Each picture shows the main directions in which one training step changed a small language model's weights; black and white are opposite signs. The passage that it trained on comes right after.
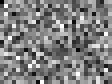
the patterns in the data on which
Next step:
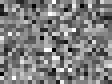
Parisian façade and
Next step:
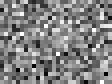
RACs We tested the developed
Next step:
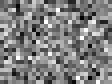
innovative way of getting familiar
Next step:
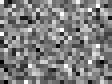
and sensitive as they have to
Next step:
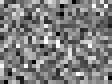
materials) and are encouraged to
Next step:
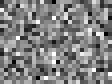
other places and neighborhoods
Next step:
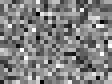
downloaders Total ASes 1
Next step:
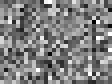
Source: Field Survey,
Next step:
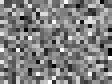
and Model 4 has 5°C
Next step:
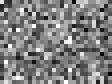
of social life. Let me sum
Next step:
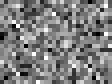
One of the excellent properties of
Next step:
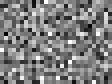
abdominal cavity;
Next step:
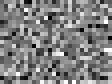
resorting to mergers
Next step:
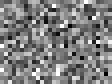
providers can adjust to distil greater
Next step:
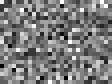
of mental health; b)
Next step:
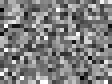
obtained for this strain of EAT are
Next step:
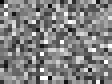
the world and in 2 international modes
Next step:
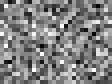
- transition through resonance with
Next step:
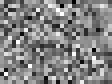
airport capacity, which was not
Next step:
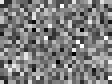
to the farmers for better wheat
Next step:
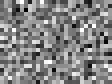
delivering wavelength-dependent
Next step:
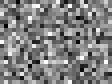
and long completion time have been
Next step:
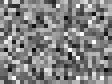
strain. This strain was recognized through
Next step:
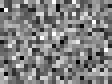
circulating blood cells of male individuals
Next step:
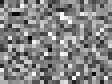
this paper, we present a new
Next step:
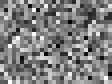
Pindale Limestone
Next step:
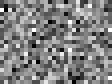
(OLS). A total sample
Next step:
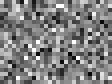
study addresses the factors affecting patient
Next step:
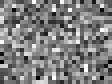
while most parents were pleased
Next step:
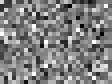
of Physics, University of
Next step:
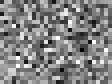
users of fixed broadband Internet
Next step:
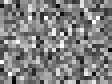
reasons they conveyed to continue
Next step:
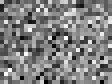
for 15 minutes 3 times a
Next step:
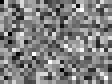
development of the weapons of
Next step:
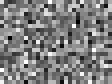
as well as thriving,
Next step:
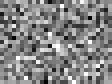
Trust Email address:
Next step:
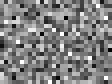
then fed to the equalization
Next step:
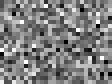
knowledge, enjoy academic
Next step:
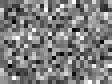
+ b'p} \quad
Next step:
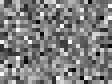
funding comes from the state. Other
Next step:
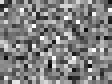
of the Lagodekhi
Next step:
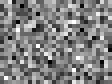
onto 18th green and spray
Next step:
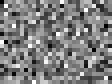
the training they all have started to
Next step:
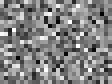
patterns of students' preference
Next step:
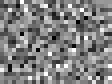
transformation ABSTRACT The reliability
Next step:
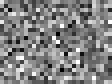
a relationship, namely low retention
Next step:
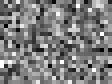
registered at the EU Clinical
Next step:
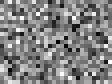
is limited results reported on flexural
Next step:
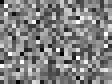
the impact of climate change on their
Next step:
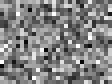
reinforce agriculture's developmental
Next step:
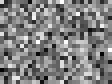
to be a promising approach for improving
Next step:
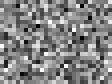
netting and beating were applied
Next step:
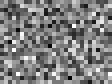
also many different interpretations and ways
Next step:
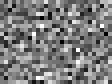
Sample Size Determination
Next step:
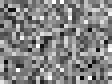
poor rating indicating that the road
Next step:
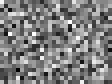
a subsymbolic system, in
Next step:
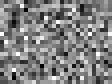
planar isotropical
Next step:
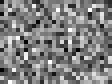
per the analysis of variance. At
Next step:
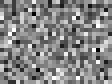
will be reported in the Final
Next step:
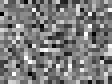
of Social Networking Sites among
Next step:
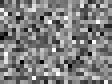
present conditioning factors of urban
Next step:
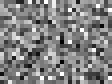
malnutrition and its
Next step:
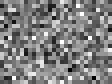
dc capacitor has been
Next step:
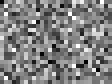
the leaves, and vice
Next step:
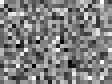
a scientific basis on the basis of
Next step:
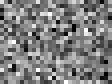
are calibrated only on the
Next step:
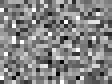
Mechanical Force Transmission
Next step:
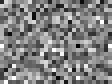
to address their difficulties and provide them
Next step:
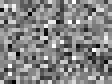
(4) Conclusions: It
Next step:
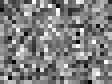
participant voices The lack of
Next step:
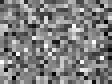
connect the implant
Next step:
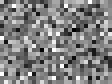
Convulated Tubules H
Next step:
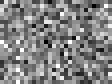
properties and characteristics are given in
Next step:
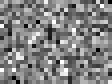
girl-child are
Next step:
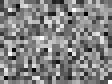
legal status of corporations as legal
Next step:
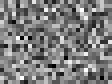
qiymatini 4 xil
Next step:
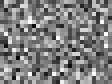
because companies do not make too many
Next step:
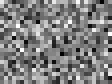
discharges, seizure
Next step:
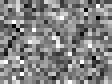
Therefore, it is essential to
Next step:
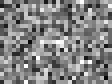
emergency, whether announced
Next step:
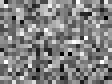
have a positive response towards the use
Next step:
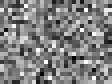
The recent revival of interest
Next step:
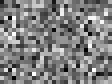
*Journal of Agricultural Engineering and
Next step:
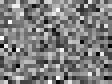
optimization. The demo aims to
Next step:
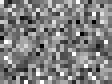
and interested in learning when they participate
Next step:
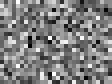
perceive Fe tablets as
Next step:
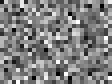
that the writer intends to
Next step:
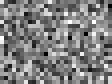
as well as religious institutions among various
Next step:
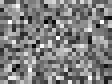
audio-visual media. The
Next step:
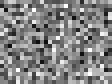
Owing to its different
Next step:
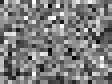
all antibiotics studied or
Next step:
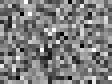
insecurity challenges? 2. How
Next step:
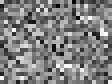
for addressing climate change and achieving
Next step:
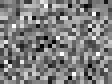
user-friendly do you consider
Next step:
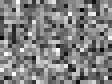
composing this slope, on
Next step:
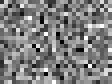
agents are currently licensed
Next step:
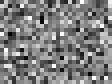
agents have been somewhat
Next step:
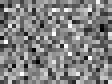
Mobile Loan
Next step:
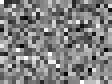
and factors contributing to these declines
